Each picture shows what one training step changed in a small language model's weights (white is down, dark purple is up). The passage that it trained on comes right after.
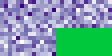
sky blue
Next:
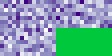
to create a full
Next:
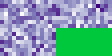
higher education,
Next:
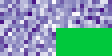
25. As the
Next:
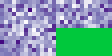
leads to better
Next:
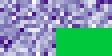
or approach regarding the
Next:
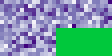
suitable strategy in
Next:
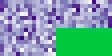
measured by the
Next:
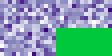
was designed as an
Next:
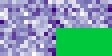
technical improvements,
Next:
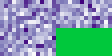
human being in this
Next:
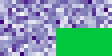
manage the
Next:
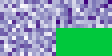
envision a
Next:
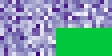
of paper and for
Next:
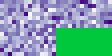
Not only are
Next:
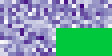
have very negative effect
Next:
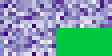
facility that
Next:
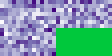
the proton
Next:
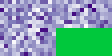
on each image,
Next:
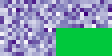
the performance of future
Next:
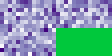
also has an
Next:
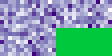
Annual International
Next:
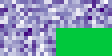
The child expresses
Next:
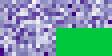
responsive to
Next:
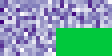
obtained using the
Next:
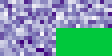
additional clinical factors such
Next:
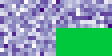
corresponding fabric
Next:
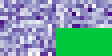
through several key
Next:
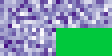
result from above matrix
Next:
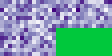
as shown in
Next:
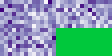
in ministry
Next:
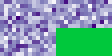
mixing test
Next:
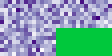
the project.
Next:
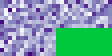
these speeds were
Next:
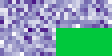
the high surface energy
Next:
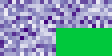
learning and to take
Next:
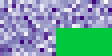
Big Data*
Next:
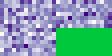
noted that its source
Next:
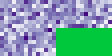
consider the problem of
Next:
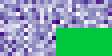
all false
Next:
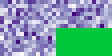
the difference between the
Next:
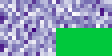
I is the measured
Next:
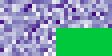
removing the
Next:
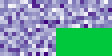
water collide with
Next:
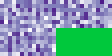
patients has negative test
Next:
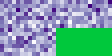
in the same way
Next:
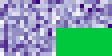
Ash Value
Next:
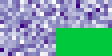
Power Field
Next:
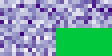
The framework is designed
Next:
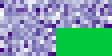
Hungary 11
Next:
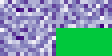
procedure, they were
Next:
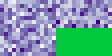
influencing the economic
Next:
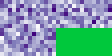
performance, less
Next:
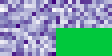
the holistic
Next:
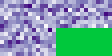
supplemented by
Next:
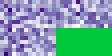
weightages for positive
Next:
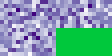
account for each
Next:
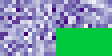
of fixed
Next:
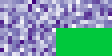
Our data
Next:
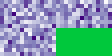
play important role in
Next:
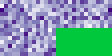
in early and
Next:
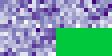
instruments. This
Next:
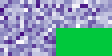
hero. The
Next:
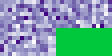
ratio of the volume
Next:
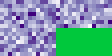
His research
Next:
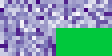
day by day.
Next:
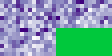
by the use of
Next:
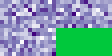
crop came to
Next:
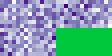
being felt
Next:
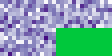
IV Rank
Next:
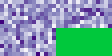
dimensions of cultural
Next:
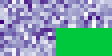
an extended
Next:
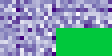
of a region
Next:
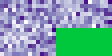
parameters depends
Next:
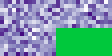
the perspectives
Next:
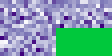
search for scientific sources
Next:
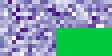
time, people would
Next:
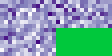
removal occurred
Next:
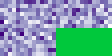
all the experiments
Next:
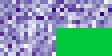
in Table 8,
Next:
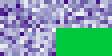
previous stop and
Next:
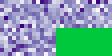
caste system
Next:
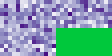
allowable limit and
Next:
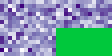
health care is provided
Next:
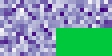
Childhood Education
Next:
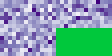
goal is to
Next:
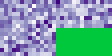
refractive index
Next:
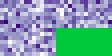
them to be
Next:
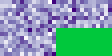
of a dark
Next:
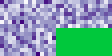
comprised of
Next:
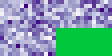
The lipid
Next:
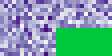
with an environment
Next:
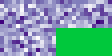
Literature search
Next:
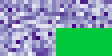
weight to each evaluation
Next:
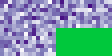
After using the
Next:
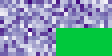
a neutral
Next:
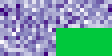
fair and appropriate
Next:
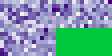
variety of applications
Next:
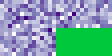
number of nodes
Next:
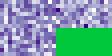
patients received on
